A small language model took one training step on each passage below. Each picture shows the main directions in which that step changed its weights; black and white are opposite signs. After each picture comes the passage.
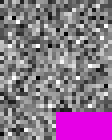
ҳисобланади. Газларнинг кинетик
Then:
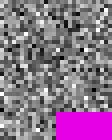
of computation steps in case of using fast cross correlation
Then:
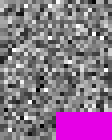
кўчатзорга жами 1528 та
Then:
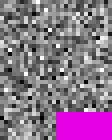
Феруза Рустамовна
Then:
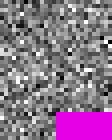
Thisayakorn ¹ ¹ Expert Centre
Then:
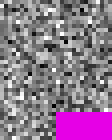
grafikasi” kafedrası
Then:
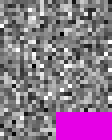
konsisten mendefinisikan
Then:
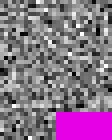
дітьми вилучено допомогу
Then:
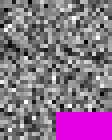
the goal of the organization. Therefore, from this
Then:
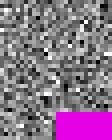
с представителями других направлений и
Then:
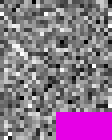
undergraduate students. – P9 The extracts
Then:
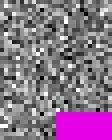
coatings to restore and strengthen agricultural
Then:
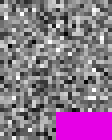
mg/kg dozadan albendazol bilan
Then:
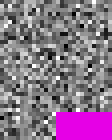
і наукових кіл. Щодо
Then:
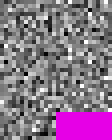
Фотография № 19. Ткань
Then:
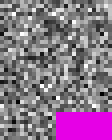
and micronutrients. Despite their recognized
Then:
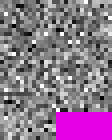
de componentes de IA, considerando a natureza
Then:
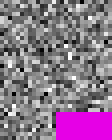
of WV by cellulose acetates
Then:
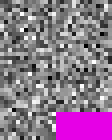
solely on either qualitative or quantitative research
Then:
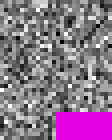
discourse differs from other functional styles by its
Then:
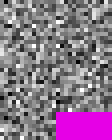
thesis, the role of education, especially higher education,
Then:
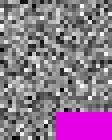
foram perturbados durante o processo de análise
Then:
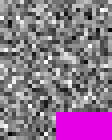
Mazkur ko'rsatkich mahalladagi
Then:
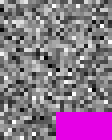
termo 'violência e assédio' no
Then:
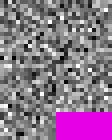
pergunta: Como as Forças
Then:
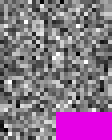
necessidades e das demandas relacionadas as realidades
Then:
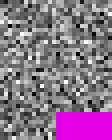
Hossain¹, Md. Motaher
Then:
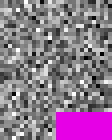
базе існуючай з 1957
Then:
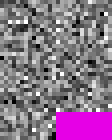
была для учеников интересна и
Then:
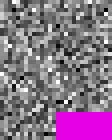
Umweltschutz zu leisten und
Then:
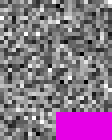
uchun to'siqlar yoki himoya
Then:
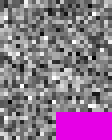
is not known, it bears a striking
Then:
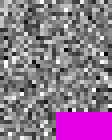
continents share their expertise and knowledge in the
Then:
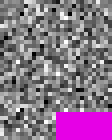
the Bank during 1993-94 was Rs.
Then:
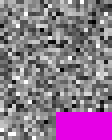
computed and drawn by the authors using the
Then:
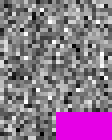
1,4 kilometer) fra
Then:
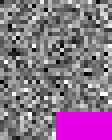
o'z fikr-mulohazalari va
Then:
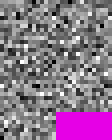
any stage is above confrontation. The structure is
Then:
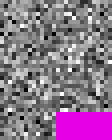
статистичного аналізу.
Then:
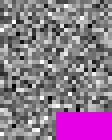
material e real. Já a eticidade
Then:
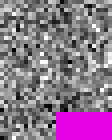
Other - As outlined in previous reports we
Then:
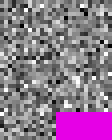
Product Dissolution Profile Interpretation:
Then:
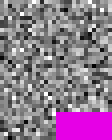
con Inserción Tardía y Principio del
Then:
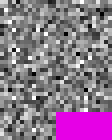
Sun at one focus, are ‘permitted’
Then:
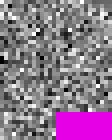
qadar kuchli bo‘lmagan
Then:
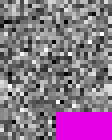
Leningrad konservatoriyasining
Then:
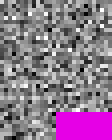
З урахуванням сучасних викликів
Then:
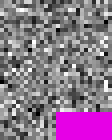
работы в новой среде. Задачами
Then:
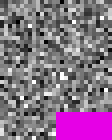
province of China. Vol. 6.
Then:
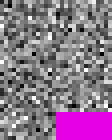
связанность между собой и т.д.
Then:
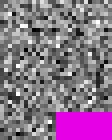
noise reduction methods, such as minimum noise fraction
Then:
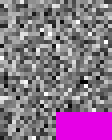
asosiy qismi non mahsulotlari,
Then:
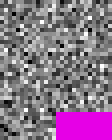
maqsadlarga erishishning asosiy sharti –
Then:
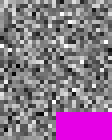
continue campaigns on compliance with
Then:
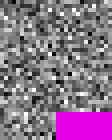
o‘zgarishlarni keltirib chiqarishi va
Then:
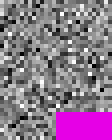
aconteça, deve-se escolher alguma
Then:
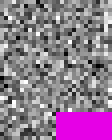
pathogen that did not reach the CFUs per
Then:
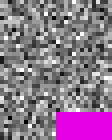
Among Students of Federal College of Education
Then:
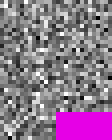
hand and specimen deflection and adherend
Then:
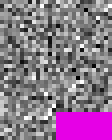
Identify and implement appropriate technical and organisational
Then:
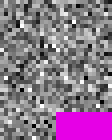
operated in the province of Davao de
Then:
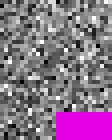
**Dragendorff's test:** To
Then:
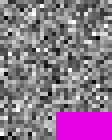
обычном осмотре.
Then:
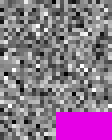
attempted to shed light on the specifics
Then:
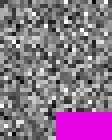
fracture, thus soon after patient developed
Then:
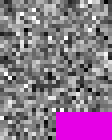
mais aussi culturelle est assurée. Cette
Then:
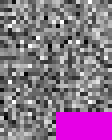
5. USDA Agricultural Research Service.
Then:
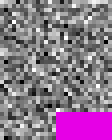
sur la supply chain management dans le cas d'une
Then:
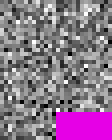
нормы у детей второй и
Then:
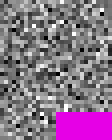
techniques contributes to a more effective assimilation of both
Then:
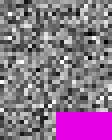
enabled us to separate its dynamic
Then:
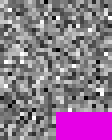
relevant and useful First of all, the formulas proposed for
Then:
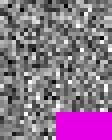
архив – как канцелярские
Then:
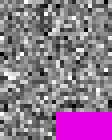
risk abatement actions and c_a as the
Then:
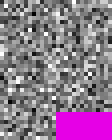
Sociaux (PDDSS, 2014).
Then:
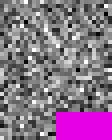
harbor. Keywords: Structural Health
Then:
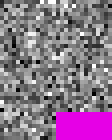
Irvine*; Ahmad-Reza
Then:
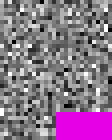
mögliche Erklärung dafür kann
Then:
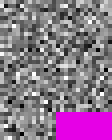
другой стороны, речь идет
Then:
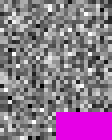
взаимодействия (роли в
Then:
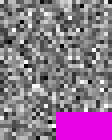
Aphidiidae) from China ©
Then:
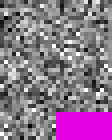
órgãos e agentes responsáveis pela segurança,
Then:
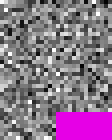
and extra copies have been saved in
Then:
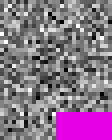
ability to minimize discomfort for patients with partial
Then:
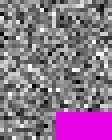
for Studies and Conservation of Aquatic Systems
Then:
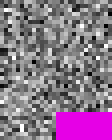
optimiser, developed by the project partner
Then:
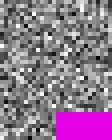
direction. An x - y - z co-ordinate
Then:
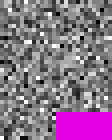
Supreme Court's broad interpretation of
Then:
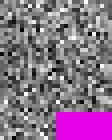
the vital part of the image crucial for medical
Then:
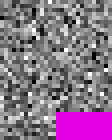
juga perolehan pengetahuan mendalam
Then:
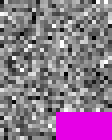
yo'l bilan iste'mol bozoridagi
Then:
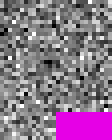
who do-not have adequate training in flap
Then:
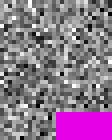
assume the ARES concept with a 0.29 m
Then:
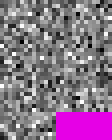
Ay dünyaya bir karış.
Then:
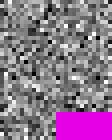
mitochondria or hydrogenosomes.
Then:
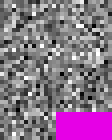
differences with respect to traditional criminal justice
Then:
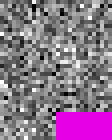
arthrocentesis. In both groups the differences
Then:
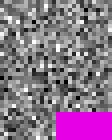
menjadi pendiri PNI, dan dua
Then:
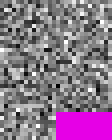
patients received written consent to participate in this work.
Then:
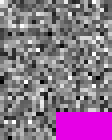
\pm 0,004$) эркекларда
